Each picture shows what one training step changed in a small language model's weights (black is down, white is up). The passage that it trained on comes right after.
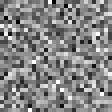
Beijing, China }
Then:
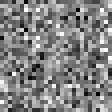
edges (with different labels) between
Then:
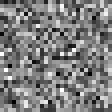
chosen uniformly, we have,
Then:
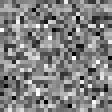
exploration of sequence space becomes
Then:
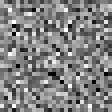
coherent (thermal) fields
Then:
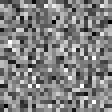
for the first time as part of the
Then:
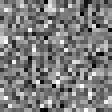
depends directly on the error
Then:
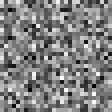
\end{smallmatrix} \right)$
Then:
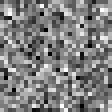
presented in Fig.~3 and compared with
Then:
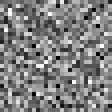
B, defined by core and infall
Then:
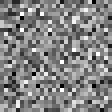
holds for all $v$ with $
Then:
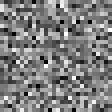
the number of peaks in the
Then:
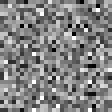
used the Linear Interpolation
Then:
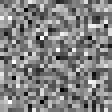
deflection slope measurements under
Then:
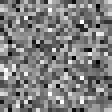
combining these results together.
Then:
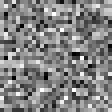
new basis $N_i^\prime$
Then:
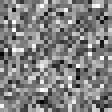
Wilkinson Microwave
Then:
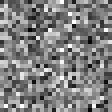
and $\langle\sigma^*\rangle$ is
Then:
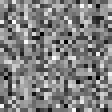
input: ``` Amelia
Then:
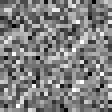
assume that $v+z$ contains
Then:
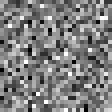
Correction}$). The size of the
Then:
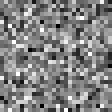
} $$ Les carr\'es
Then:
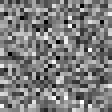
1.4\,GHz, which is
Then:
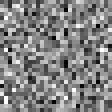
respectively. \subsection{Straight
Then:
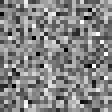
and Khalgui. Assume
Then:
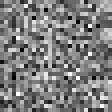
the flavor content of
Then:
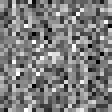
map $$ \CD g:
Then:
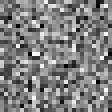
vapor conditions (solid) and
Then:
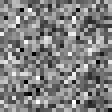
$C_{*}$ denotes the
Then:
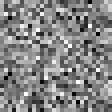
the non-commutativity of the
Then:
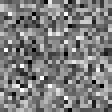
with about 30\% accuracy
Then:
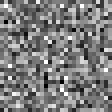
people (who initially
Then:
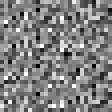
\usepackage{graphicx} %
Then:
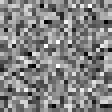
evaluate quantum steering and
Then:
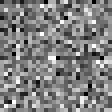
then the maximum is independent of the phases
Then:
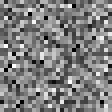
e}\approx (24 \gamma
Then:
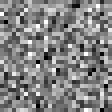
action of finite subgroups $G$ of
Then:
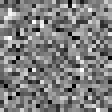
easy for the reader to
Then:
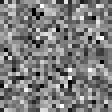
approach. The ground states and their
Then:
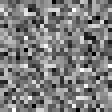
Mathématiques de
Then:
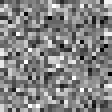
ring, $\omega_0$ is the
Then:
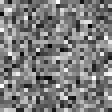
the \emph{benchmark}
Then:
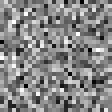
It also raises the question
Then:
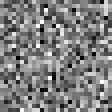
observed in other iron-based
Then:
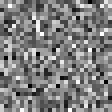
for the upper bound in inequality
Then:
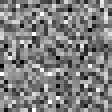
the seemingly unrelated
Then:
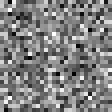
Schauder basis of linearly independent
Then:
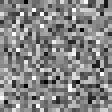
There exists an ideal $H$
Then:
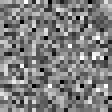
the effectiveness of data
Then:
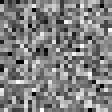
drug screening phase.
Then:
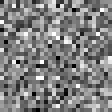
FLIERs oriented in
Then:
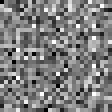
$\Lambda$-module defined by the following
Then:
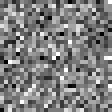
t$ blocks in which all
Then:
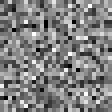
tracking libraries in
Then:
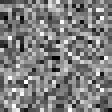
not reported as they differentiate from
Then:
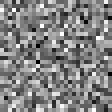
for manifolds with faces. One
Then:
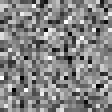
without obvious spin wave softening
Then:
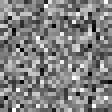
between $1$ and $n-1$
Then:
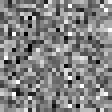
from the proposed CtextR approach.
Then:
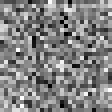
in the $a_1$ and
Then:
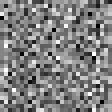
follows from \cite[Thm.
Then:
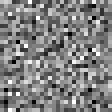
This work is supported by the
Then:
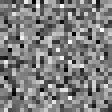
SPM, Instituto de
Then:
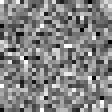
the heater section for ${\bf
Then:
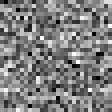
the result at a particular order. One
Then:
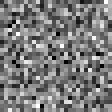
so other tools are called for when
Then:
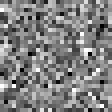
with a genus of 28. The
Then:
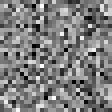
$\K (N)$. Then, by Lemma
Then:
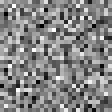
Auckland (NZ), where
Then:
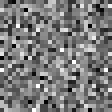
that the green curve is more
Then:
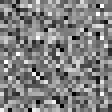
subset of a longer sequence, an
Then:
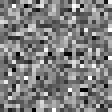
Black arrows shown in Figure 1
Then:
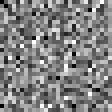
Surgery}, J. Diff.
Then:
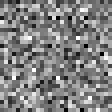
hence, one can expect a
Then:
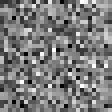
other hand, we reduce computing the
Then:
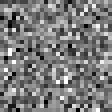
also assume without loss that the
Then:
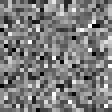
inspired the subsequent
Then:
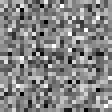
(MLS): Front-end
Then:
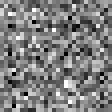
shows that the associahedra in \(
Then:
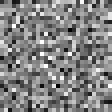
kernels is achieved.
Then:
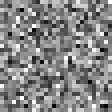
$B_k(H)$ to connected
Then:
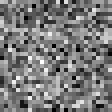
optimization of the LArTPC
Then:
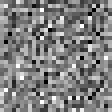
\|\theta-\tilde\theta\| +
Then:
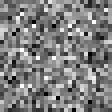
$(H_n)$ of separable
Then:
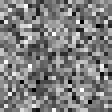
for $D(x)$ diffusion
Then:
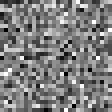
a continuous function), exactly as the derivative
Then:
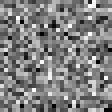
effective Hamiltonian structure generically
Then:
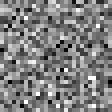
applying the criteria, we
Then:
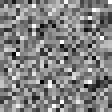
all $t\in I$ and
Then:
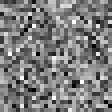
the tree distribution $\Q$. We can
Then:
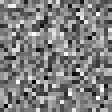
exit time. It follows that \[
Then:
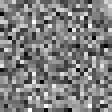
the angular power spectrum of
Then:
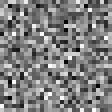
use the corref command within \author
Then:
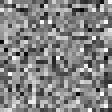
and has a positive parameter ${h}$
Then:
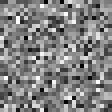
singularities will appear. The
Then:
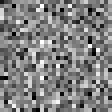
& Observed & Median
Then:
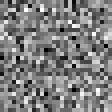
experience a progressive
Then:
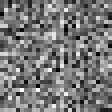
tabs or their own
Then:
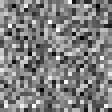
\cite{Ale} onto the
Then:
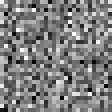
Re}\ \Delta(\omega+ i
